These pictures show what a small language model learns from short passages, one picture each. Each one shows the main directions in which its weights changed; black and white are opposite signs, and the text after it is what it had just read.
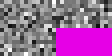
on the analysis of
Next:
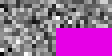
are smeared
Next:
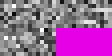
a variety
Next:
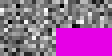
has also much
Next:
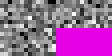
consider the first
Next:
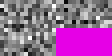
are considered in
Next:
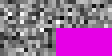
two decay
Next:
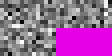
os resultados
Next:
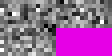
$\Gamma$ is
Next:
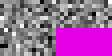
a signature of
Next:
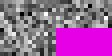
words and
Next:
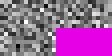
XY model in
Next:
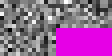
reported in
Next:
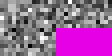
these cases.
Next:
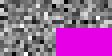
are performed
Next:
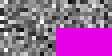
problem can be
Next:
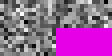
sentence with
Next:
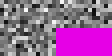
elevação da
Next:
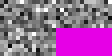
care sunt
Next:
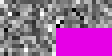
and $i$
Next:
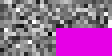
moral and
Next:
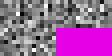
field, while
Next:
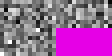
kub metr
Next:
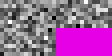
the integral
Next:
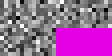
agreement with
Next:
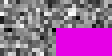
acting on the
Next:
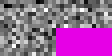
evaluasi yang
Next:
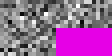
this involves
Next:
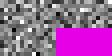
source de
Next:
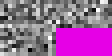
when they move
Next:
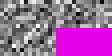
social y
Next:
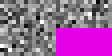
model predictions can
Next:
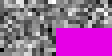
un observador
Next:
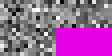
LOS velocity
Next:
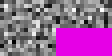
es más
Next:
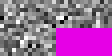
small effect on
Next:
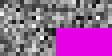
function shows
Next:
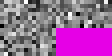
gives a
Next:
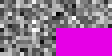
grid element
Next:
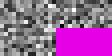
most of the
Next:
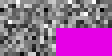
By examining
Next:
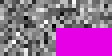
The search for
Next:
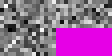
By taking
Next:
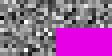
dependence of the
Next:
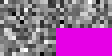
Process Using
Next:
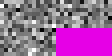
ni Aling
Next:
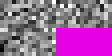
section, a
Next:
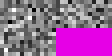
w strefie
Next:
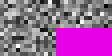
slow and
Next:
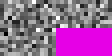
is enough
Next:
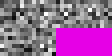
rates are
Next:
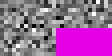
bars. }
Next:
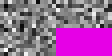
can be seen
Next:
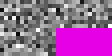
same device
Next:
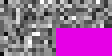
des options
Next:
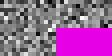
of exotic
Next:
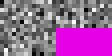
\\ \hline
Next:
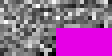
e ação da
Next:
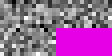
the year
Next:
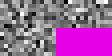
in disks with
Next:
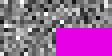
In order to
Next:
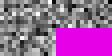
nome e a
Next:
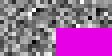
r})$ with
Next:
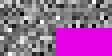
This additional
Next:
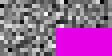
be to study the
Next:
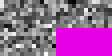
site with
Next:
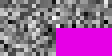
the boundary
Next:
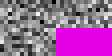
these groups the
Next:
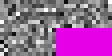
a ST in
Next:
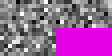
profiles for
